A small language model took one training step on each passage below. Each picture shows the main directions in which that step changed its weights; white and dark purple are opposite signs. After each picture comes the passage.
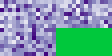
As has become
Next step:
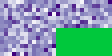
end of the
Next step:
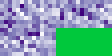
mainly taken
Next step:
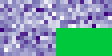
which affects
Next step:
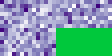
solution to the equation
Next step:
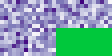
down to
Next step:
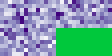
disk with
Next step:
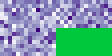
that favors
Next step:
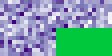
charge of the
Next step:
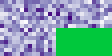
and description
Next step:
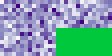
an open
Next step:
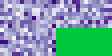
reason for
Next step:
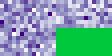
at national level
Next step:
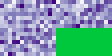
control technology will
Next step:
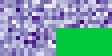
are normalization
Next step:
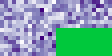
and dissolution
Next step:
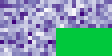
different modes of
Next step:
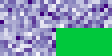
contrasting the
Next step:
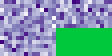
sites is
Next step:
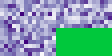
the treated
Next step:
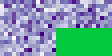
rates for a
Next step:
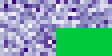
regard. In
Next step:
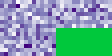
than just the
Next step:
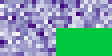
The formation of
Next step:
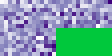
conservation of
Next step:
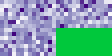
without attention or
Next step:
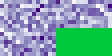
solve the
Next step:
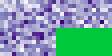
scheme can
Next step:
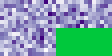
associations and
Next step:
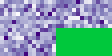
This is also
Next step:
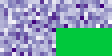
of the corresponding points
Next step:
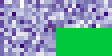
to gather
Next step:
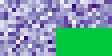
to drug
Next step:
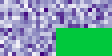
you build
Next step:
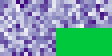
get the
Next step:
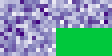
refetch data
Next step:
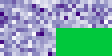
The following measures
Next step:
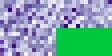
on the findings
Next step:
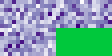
and even the
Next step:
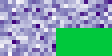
terms with T to
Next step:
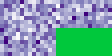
This work was
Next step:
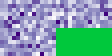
the nodes to
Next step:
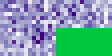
models and also their
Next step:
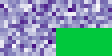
corresponds to
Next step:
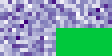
resolution. In
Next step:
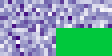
which group 1 is
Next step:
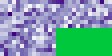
service and the
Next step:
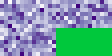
near the
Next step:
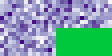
networking and for
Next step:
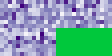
relevant information.
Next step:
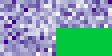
algorithm that
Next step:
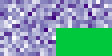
the two locations
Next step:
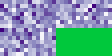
connected at one
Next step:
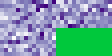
leads to a
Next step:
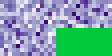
ride it,
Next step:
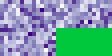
for neutral
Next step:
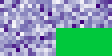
detection amplitude
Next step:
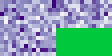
and He
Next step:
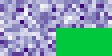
carried out
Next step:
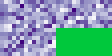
the Electric
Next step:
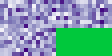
help of
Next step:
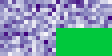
request of
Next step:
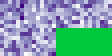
large span
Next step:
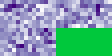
loss function
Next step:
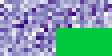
location one can
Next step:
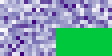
related to the focus
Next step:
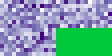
generate such a
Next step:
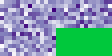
produced from
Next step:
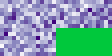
plays a
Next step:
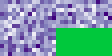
the implementation of
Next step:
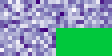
with time. This
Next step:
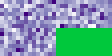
according to its
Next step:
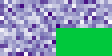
perception among
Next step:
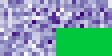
of adder
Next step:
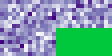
the modern
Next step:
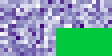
been considered. The
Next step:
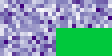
not exact but
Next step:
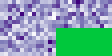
the program is
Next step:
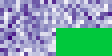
collinear state
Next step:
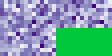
paper, by
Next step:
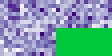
three columns
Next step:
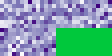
compared to the
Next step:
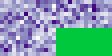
project and provided
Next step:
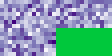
this is valid
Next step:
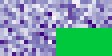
n -th
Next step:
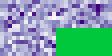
the second moment
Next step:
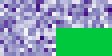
Fig. 2
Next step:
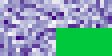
formulation of
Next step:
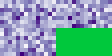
2D was
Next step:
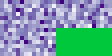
written as
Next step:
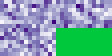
experimentally and
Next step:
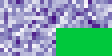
of online
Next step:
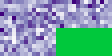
sum rules
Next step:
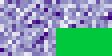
the signing
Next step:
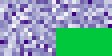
text require
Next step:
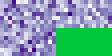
only address the
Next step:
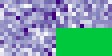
effective in
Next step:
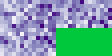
theory in which the
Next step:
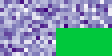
applying parameter
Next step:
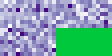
just want
